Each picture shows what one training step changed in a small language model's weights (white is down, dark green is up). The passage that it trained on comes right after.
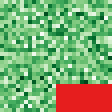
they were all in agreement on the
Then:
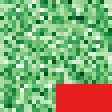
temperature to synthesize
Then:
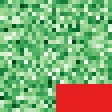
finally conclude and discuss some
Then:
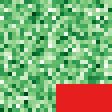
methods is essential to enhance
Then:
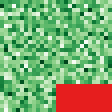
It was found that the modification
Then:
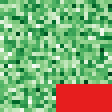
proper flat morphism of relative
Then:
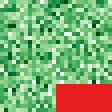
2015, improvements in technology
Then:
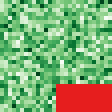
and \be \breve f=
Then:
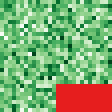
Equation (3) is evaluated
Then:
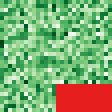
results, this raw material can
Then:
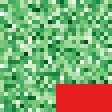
the quality of DFD and normal
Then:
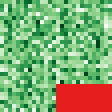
plane almost all the way to
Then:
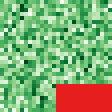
Plain summary This
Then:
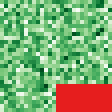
management: The industrial
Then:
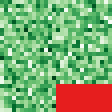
fever and about (93%)
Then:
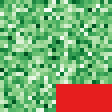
both colours. Suppose that
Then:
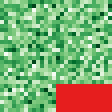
(the introduction of contemporary
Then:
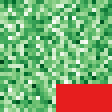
\title[{\bf On
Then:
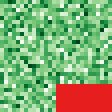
treatment with 200 ppm
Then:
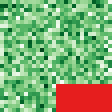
room and after words to the
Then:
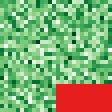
$\sigma$ of $m$ and
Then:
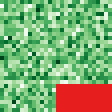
in that the Spark™
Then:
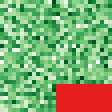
\rho Cis\theta & 0 \\
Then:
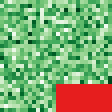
amsmath, color}
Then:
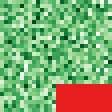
space of Siegel modular
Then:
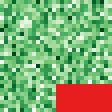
Computation and Simulation*,
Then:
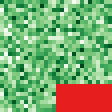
J.; Gaillot,
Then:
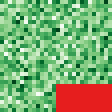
\tilde n(r) \rightarrow
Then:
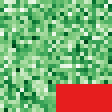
of an ideal Topological
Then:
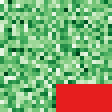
isolated symbols from a
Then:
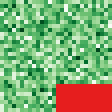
greens and learning to
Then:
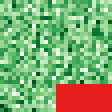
visits to: Museum of
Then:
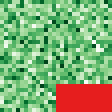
I appreciate my
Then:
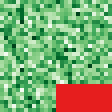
Foundation. He has
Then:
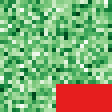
The right map is surjective by
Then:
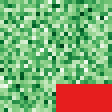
then we call the map $F$
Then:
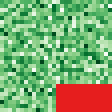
workflow is highlighted through
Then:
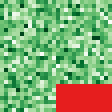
for organising open science,
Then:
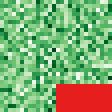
2 of Part I.} is to
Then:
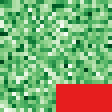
the weakness of their corporate
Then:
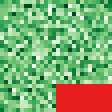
the blends. Hence all
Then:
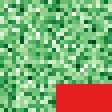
\CC \backslash
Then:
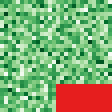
works to get the claim.
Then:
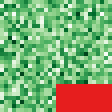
the~infimum of the~set
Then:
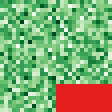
gives a threshold for the
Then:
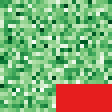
space I to generate the output in
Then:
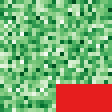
equations given in the following standard form:
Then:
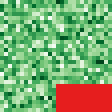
in Flanders, followed
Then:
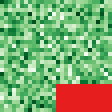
in my thinking, that
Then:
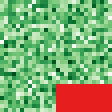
following critical pair elimination
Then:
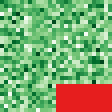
can suggest it to
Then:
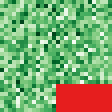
of $\Ha$ defines a
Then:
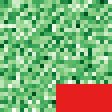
than the region-based local
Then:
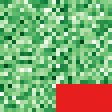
on participants' responses and
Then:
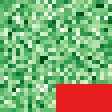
takes values in $V$. A
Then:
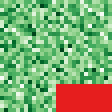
time. The effect of application of
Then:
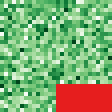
lifetime. Outputs
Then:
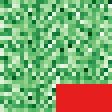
the application of the then new
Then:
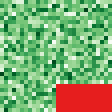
the nearest neighbour of
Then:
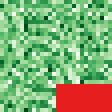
number of components (106) that
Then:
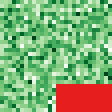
DoS attack and
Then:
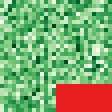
eigenvalues of the operator
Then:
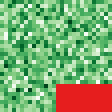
and let $G$ be a
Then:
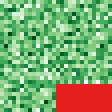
the metric spaces formed by the
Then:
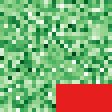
of some multigraph $H$, whose
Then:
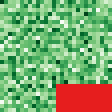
in \cite{HK},
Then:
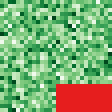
${\kappa}$ that satisfies the following
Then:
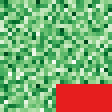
is the complexity of the learning process
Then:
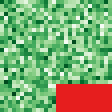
after Au NPs'
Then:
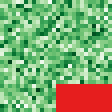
respondents, these companies are
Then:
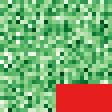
j \leq d} |X_{\cdot
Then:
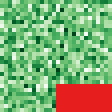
the allowed central charges are
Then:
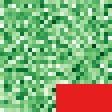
implement all this, the tools
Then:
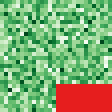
to address the continuity assumption
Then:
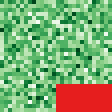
a special commission of
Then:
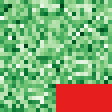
internal guidelines or
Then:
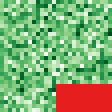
of taking appropriate measures
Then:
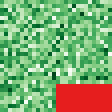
result is that both male and
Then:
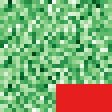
xildagi autentik
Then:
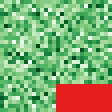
have nothing to prove.
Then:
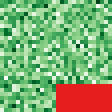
indicate the advantages and
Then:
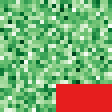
Non credo che i
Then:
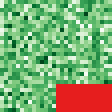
uniform Cartesian grid
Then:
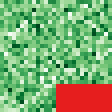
offloaded. All these
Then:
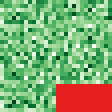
a graph. A symmetric
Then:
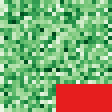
this note we give two formulae
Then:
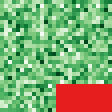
for all } 0\leq p
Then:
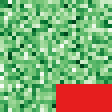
pancreatic biliary
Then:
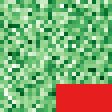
\ddots \\ \end{matrix}
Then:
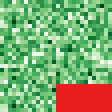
adequate compliance and
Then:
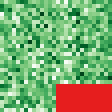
that a retailer sets for its
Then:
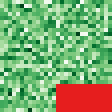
company in improving its
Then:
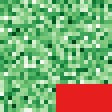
done in a lot of structures
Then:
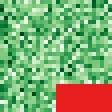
of Transportation 2023a;
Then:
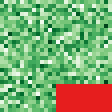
from \eqref{melb}. For
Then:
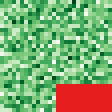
the necessary methodology based on
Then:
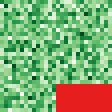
to expand the scope of
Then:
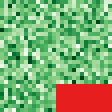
to $t_1$, to zero from
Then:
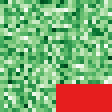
remove the slough. The
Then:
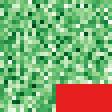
and “Internet communication”
